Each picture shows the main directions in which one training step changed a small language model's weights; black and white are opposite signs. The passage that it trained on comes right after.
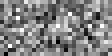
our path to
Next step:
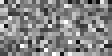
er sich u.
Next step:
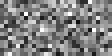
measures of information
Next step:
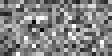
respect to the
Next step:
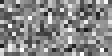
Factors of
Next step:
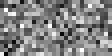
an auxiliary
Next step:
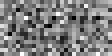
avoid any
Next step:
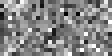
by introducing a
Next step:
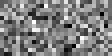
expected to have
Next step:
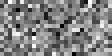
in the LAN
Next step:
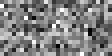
de discusiones
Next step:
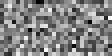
very similar to
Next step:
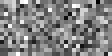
introduce some
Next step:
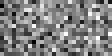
AUC &
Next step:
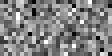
,$ be the
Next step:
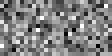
and, in particular,
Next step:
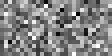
be specified
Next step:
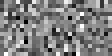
ordered parameters of
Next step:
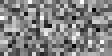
dynamics (of
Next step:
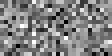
the present day
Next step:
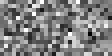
$P$ is the
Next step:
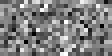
potential of the
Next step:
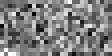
par le traité
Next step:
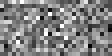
the diffusion
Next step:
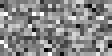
dass sie
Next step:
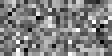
verify that
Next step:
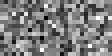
halos with
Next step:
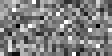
our specific case of
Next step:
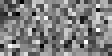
sau a unei
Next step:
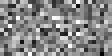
(To see
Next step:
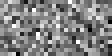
S., Dixon
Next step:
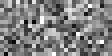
the site
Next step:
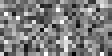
sont libres
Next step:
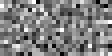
werden tot
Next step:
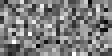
that $\inf_k
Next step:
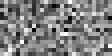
of Denmark and
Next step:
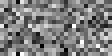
an injective
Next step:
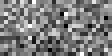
како и
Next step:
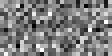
from 4.2 to
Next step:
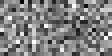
Fig. 2d
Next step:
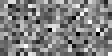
on the region
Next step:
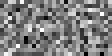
response in the
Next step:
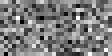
the DM to
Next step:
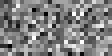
are favored
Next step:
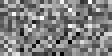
the notation \[
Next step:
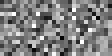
attributed variations
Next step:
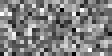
be constructed in
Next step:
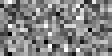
follow the notation of
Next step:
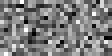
given urban
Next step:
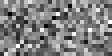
correlation functions calculated
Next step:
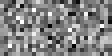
Search method.
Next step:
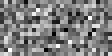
as blue
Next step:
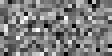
to first order of
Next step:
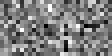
proof. In most of
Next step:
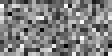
rise to an
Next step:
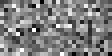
di Roma
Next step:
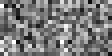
a periodized
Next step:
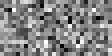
also incorporate
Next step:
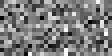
for an exact solution
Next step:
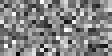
other (where we consider
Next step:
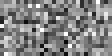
o Brasil
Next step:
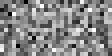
We deal with such
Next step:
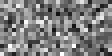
$q$ of
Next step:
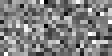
the banking
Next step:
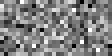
disso, a
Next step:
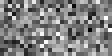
generate flows
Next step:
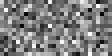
own reduced
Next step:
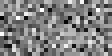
Finance and
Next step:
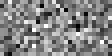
induced by the map
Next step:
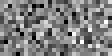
is considered as a
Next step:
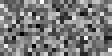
following research
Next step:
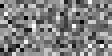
of both fast and
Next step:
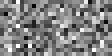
output with the same
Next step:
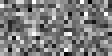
The behaviour
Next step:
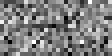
of a vertex
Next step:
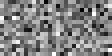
and sets whose
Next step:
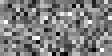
sensitively depend
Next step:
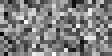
the brightest
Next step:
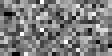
significant differences
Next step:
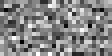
ice pieces
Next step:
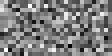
0 outside
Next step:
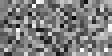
the Higgs
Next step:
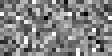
instituted by
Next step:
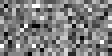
not given, the
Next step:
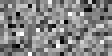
and is denoted
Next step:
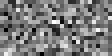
from BCS to
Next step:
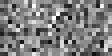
confidence density
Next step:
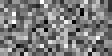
other hand, from
